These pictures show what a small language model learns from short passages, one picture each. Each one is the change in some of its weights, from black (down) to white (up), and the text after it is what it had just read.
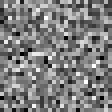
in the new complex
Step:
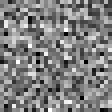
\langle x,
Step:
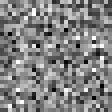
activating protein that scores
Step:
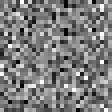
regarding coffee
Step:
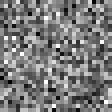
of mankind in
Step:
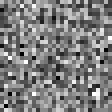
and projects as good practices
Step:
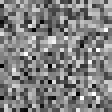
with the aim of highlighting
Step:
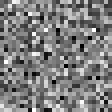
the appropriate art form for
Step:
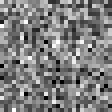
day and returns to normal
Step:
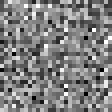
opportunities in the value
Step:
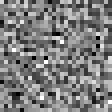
researchers. For more
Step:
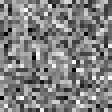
blocks), stabilization takes
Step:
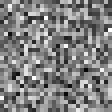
a group of signals,
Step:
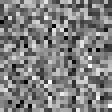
to the authors, land
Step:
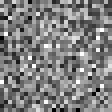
right to life in
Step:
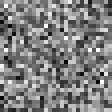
of the majority class
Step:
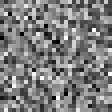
attention model to improve the
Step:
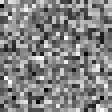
running on them that control
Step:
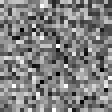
pilot feedback or using
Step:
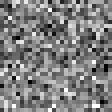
was described by using the
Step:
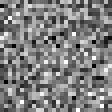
is constantly in a
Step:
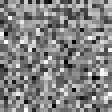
are presented in order to
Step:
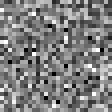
separately serializing
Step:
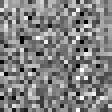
calculated from the starting
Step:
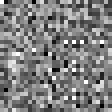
Milligram of
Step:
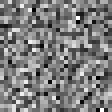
the method proposed can also
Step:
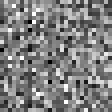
through a video guide for
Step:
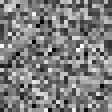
resection with or without
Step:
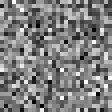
0.8 mm diameter
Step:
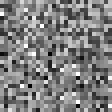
culture. (2)
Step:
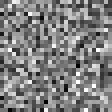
the largest variability of the
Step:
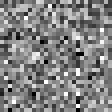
occurrence of late or variable
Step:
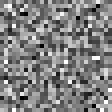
general ideal homogeneous access
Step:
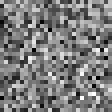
with the faculties,
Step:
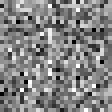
decomposition and nutrient
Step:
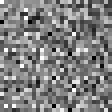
wind hybrid system is
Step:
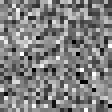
Art Research Institute,
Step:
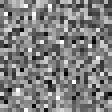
knowledge scores and emphasised
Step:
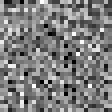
Effects of different
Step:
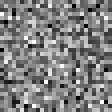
unity, of the
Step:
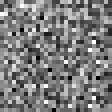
way to estimate the two
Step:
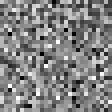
understand customer behaviour through data
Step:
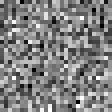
the value d can be
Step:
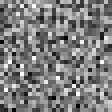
and zero at the top
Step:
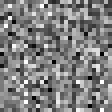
express their attitudes to what
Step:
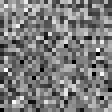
grateful for their
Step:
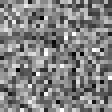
value, purchase behaviour
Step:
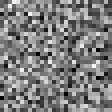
the sufficient efficiency of the
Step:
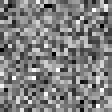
to resist compressive
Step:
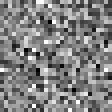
competition, while
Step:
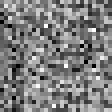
of footing.
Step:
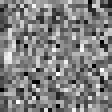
and makes it easier
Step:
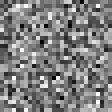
or polynomial relationship. Table
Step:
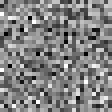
acids, viz.,
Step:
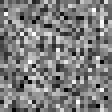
and dental care
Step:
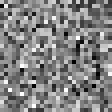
highest contaminant level recommended
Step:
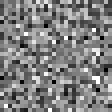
alterations to the
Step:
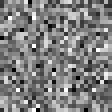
presents the differences between
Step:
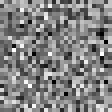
single cylinder,
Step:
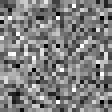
section. The circuit diagram
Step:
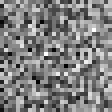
with a variable threshold
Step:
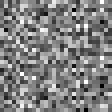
Positive Positive
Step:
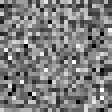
who is already beginning to
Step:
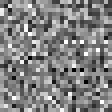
removing C_1
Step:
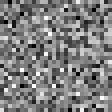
clove tea 10
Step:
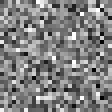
far-side view,
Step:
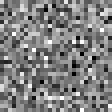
science (Atak,
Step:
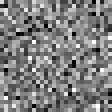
turn becomes productive after
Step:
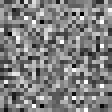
Although P. W.
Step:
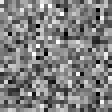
sensor. We chose
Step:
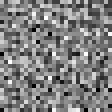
intelligent vehicles
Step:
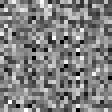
302 MHz operating
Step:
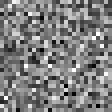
the corresponding author on
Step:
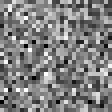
critical role of nurses in
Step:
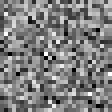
methods, specifics of
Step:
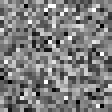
of two districts
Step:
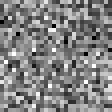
to high energy intensity and
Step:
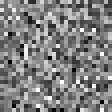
output grouping, were
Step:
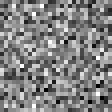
provides critical analysis on the
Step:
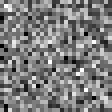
all the tubes including
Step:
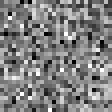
been developed which works on
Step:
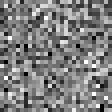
inorganic nanoparticles is
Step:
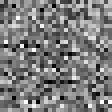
understanding that belongs only
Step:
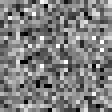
Such moves are
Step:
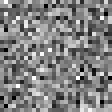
F. Learning as you
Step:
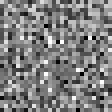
take part in the
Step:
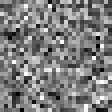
cultures. They,
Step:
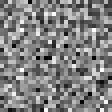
they are a function of
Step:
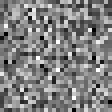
accessibility and affordability of
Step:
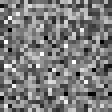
is very similar to the
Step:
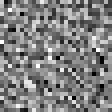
OT-I cells
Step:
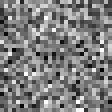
in both varieties in response
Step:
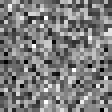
a model in which
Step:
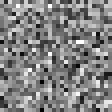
samples the content of
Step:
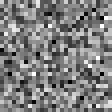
at the ends where
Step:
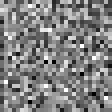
shorter refresh
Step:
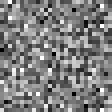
to complete per session.
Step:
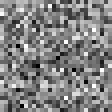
mmHg Use
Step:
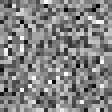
different side effects and development
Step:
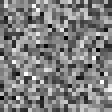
for the design,
